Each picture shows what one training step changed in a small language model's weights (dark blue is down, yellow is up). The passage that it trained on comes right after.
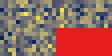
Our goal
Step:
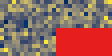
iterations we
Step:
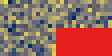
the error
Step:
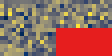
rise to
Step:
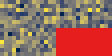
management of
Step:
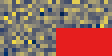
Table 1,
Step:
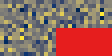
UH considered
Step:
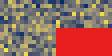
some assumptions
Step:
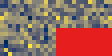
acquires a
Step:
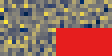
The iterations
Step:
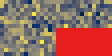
to develop a
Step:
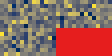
that is, the
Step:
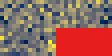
with } y :=
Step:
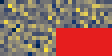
One could
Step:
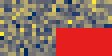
aspects and
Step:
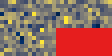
one totally
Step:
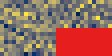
puts a
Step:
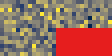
commensals on
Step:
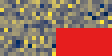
uses the parameter
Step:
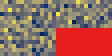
proof of the
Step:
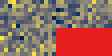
known as
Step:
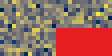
for $\beta >
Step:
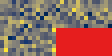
on both sides
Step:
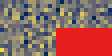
metal in
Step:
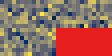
for $\alpha
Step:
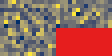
cells is
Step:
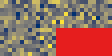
data, allowing
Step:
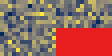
from the animal
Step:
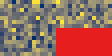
cost, and
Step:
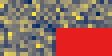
to each student
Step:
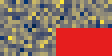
was laid on
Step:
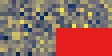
on the following
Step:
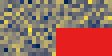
mainly refer
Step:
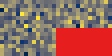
a space form.
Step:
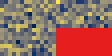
prior to data
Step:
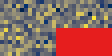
considered. The
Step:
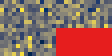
in prevention
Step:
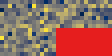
\noindent 2.
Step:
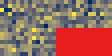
functioning of
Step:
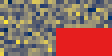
assumptions in
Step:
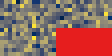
efficient and
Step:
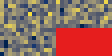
After this
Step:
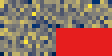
to get a
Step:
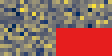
conducted in
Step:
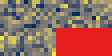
is defined as the
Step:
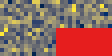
resolutions over
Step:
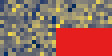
in particular,
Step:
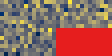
that when $Z
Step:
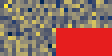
material used
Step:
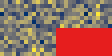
now facing
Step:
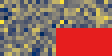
are not enough
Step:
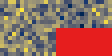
a Hall
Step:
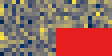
efforts to
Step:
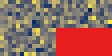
provide constant and
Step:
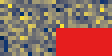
\dots, n
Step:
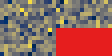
wider class
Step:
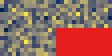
in the Day
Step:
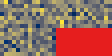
methods, the first
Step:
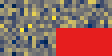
are rich in
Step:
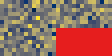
project and
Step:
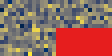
for treating
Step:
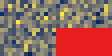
of issues
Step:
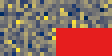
of the corresponding
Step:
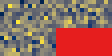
space of rank
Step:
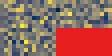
their attentions
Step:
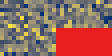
which makes
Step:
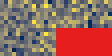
shall prove that
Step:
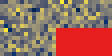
the condition in
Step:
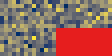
some appropriate
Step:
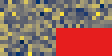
$r$ is
